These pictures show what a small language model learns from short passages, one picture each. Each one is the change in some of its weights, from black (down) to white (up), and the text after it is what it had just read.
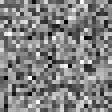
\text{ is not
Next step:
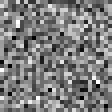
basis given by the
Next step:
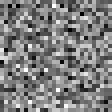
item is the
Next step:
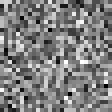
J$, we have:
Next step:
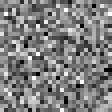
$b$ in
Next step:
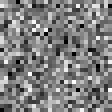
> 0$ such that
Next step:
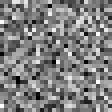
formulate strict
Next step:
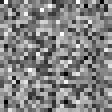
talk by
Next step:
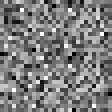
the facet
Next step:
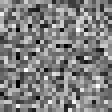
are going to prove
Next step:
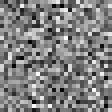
\alpha)\beta /
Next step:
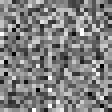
there are at most two
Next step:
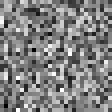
use the identity
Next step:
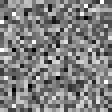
et correspond
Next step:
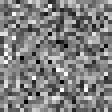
Let $x\in
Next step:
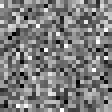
$H$ under the
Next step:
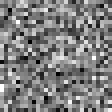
higher dimensions,
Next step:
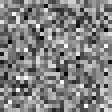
$H \cap
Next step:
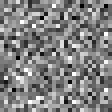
on the other hand,
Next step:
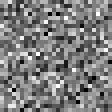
$\xi$ with respect
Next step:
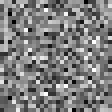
merge of two
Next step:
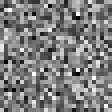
exist only finitely many
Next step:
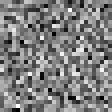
in the space of all
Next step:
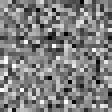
this condition is satisfied
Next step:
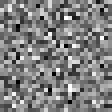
For any two elements
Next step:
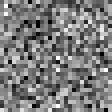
based upon such
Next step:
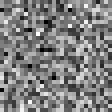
combination of
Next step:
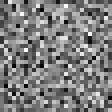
\right).$$ Thus
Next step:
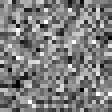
the triangular
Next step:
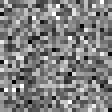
obtained from mass
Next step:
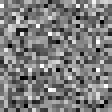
$p$ elements which
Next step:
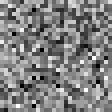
of first integrals.
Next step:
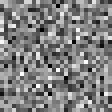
is a new way
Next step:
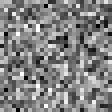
$\Z$. For each
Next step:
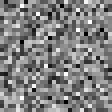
true). Since
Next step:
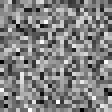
the coefficients of
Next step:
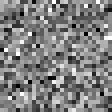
since the Allee
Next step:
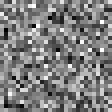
the right angle
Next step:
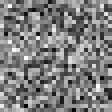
in the same block
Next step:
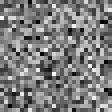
the maximization of
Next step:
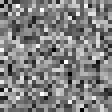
direct sums of
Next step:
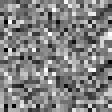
divisibility of
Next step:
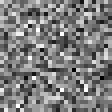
let $Y$ be
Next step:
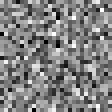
If we take
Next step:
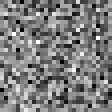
is sparse in
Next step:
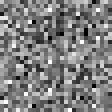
polytope with
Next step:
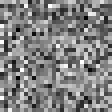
: \href
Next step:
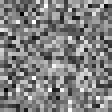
of Abelian groups
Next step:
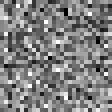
\in W$ and
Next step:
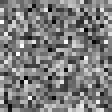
done using a
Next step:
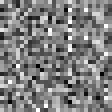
law) of
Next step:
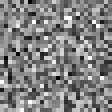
the ending time of
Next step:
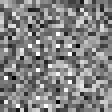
is the inverse of
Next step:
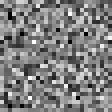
subgraph of a graph
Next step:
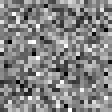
$X \subseteq
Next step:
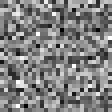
Proof of the
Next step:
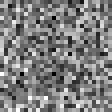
variations can be
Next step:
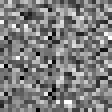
positive real number which
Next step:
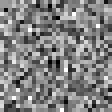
as ${\mathfrak q}$
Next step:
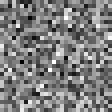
generalization of this
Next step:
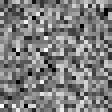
the hypersurface
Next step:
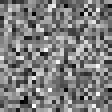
the above theorem, the
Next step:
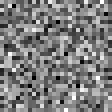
match elements
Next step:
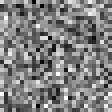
component such as a
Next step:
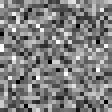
$q$ est
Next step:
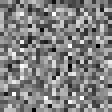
In particular, it is
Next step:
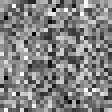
j\le k
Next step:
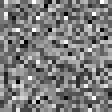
Hecke equation
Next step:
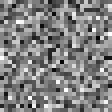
group, which is a
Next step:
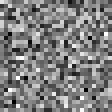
of the spectral
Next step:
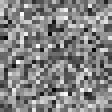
\zeta^n ,
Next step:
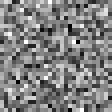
the complement of an
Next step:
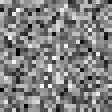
that the collection
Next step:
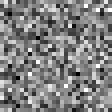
underlying set of vertices
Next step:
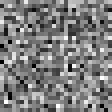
in reference
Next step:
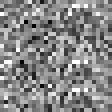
we observed very
